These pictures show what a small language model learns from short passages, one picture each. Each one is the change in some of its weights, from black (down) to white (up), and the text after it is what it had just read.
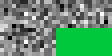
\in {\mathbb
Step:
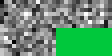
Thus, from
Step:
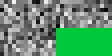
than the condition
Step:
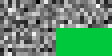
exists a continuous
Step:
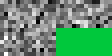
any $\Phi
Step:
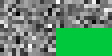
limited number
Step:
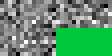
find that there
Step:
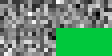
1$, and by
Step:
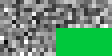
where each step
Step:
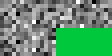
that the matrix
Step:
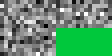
created for
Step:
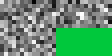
this case,
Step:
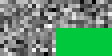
are elements of
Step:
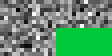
but not on the
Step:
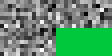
their upper
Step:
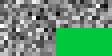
a variety
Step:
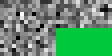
The article
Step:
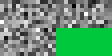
ends by
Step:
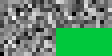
compute the matrix
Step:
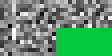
la relación entre
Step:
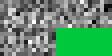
part by the
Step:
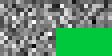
with the following
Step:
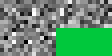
not prime.
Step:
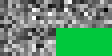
the work of
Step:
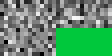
is a positive
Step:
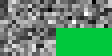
the interior of
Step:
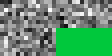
as práticas
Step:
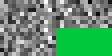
case. This
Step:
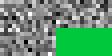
a medida que
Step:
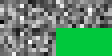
followed by
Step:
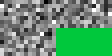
a singular
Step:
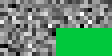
We shall
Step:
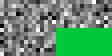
initial points
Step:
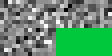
and admit
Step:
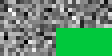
prime of the
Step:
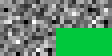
et al.
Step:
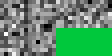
this to obtain
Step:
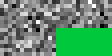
ao caso
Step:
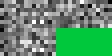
functions, whose
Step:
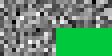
was proved by
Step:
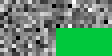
The estimates we
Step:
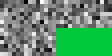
the orbit
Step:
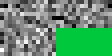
We consider a
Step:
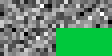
a large
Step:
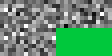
stability properties
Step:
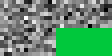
gli uni
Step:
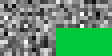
за τ_k
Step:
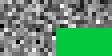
to multiplication
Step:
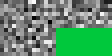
if and only if
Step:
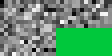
and control
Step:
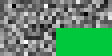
must be
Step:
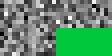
we did in
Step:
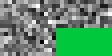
written as
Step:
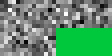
basis of the
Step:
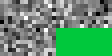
points. The proof
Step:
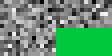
and $\psi$.
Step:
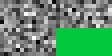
study has
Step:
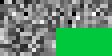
It is proved
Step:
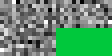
scope for
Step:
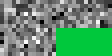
we get a
